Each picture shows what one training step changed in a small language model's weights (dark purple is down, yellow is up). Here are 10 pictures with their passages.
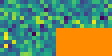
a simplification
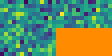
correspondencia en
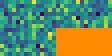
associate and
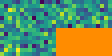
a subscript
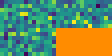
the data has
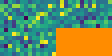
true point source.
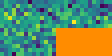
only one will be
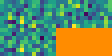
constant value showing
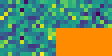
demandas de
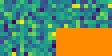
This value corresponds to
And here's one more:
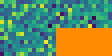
nm. The
